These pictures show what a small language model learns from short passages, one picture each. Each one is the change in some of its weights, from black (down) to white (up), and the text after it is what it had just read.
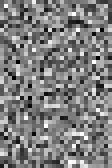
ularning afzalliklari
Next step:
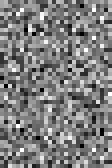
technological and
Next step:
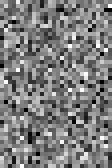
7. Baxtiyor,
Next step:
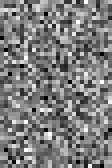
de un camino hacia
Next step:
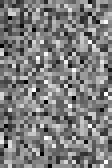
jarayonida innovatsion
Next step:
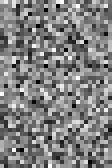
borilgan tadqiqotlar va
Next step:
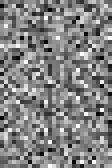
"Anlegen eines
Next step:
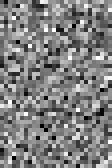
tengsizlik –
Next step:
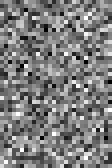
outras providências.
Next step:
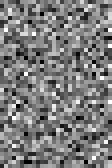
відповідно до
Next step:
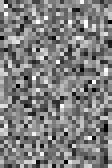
daqiqa - Dars
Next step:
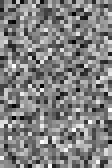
Youth Study
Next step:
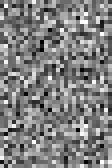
xalqlari musiqani
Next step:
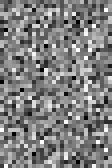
ist heute ein
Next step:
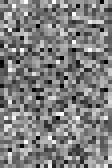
boradi. Kalit
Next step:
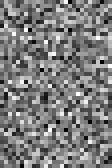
ishlab chiqilgan keng
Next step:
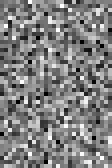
juicios sobre el
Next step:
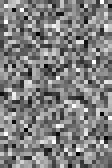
darsning maroqli
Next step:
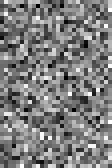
que promovam e
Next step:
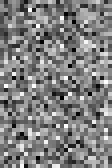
si conobbe nei di
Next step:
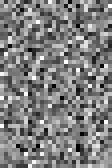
музеями и
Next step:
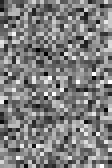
para identificar
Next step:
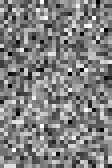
quale, anche dopo
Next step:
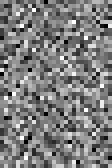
só se explica no
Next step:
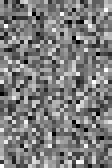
a mi proyecto
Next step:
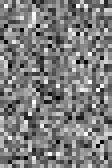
business style
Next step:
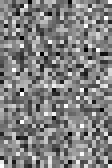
und fördern.
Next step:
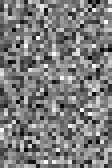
menores, tais como
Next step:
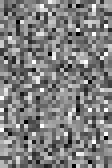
информатики и
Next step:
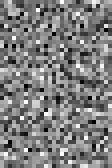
ko‘ra, “har
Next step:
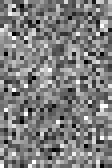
tashkil etdik.
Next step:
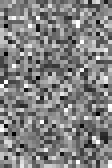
ve ikameti
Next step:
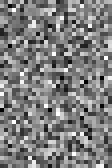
forma de moverse,
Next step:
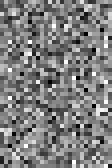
correspondencias entre
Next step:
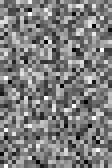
apresenta a Fig.
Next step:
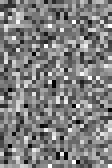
*дандалот ми
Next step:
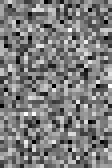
было собрано
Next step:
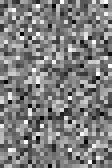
и сложностью
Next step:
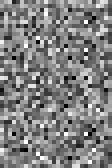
la vannerie,
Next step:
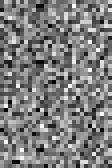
mulheres à mão ou
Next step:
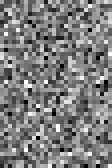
йўл топувчи
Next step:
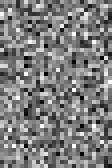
с применением
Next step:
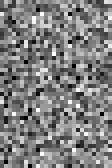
aplicar, em sua
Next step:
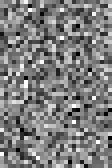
alındığında, bu
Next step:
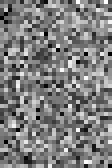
remained below the
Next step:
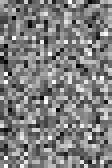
planta forma el primer par
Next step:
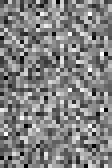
encomendada pela
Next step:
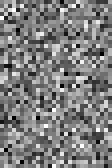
безопасности в
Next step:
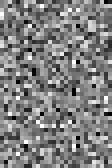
в отличие от
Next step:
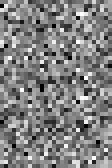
These endings
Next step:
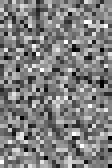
al credito e
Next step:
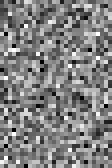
yıldızların HR
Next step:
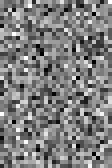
Integration darf
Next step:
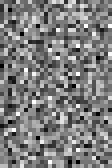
Jollar imkanı
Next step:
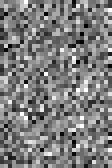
en Sitges en
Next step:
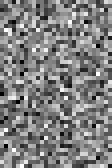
nas equações
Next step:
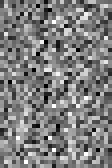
sifatiga bevosita
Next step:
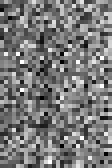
que se cuenta aunque
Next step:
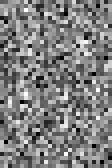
Tanpa komitmen
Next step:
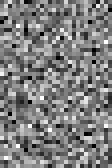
в дом Значение
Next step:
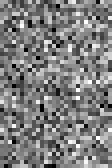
is marked by the
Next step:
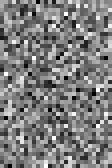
e secundárias na
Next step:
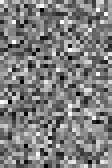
noishlab chiqarish
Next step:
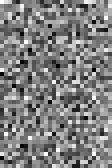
et significative
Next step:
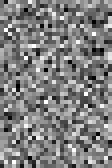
цепи. Все
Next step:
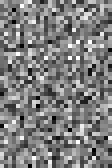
Adriana et al.
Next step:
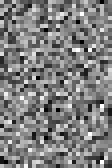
del Río de La
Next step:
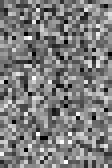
foydalanishda moliyaviy
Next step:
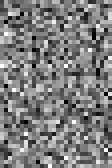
va keyingi test
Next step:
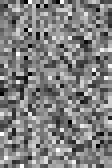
que vous êtes
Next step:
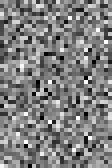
першій половині
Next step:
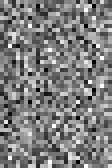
dari siswa yang
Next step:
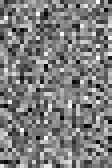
personas menores de
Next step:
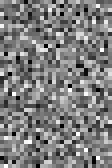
каби муаммони
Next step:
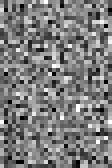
los encuestados se
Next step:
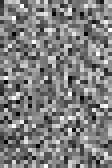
nafosatga mehr
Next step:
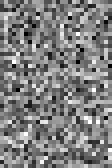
bo'lgan resurslarni
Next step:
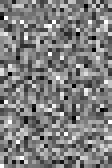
на кредитування
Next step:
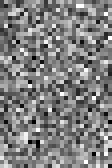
um papel importante na
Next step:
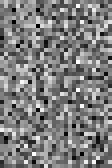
kadar önemli
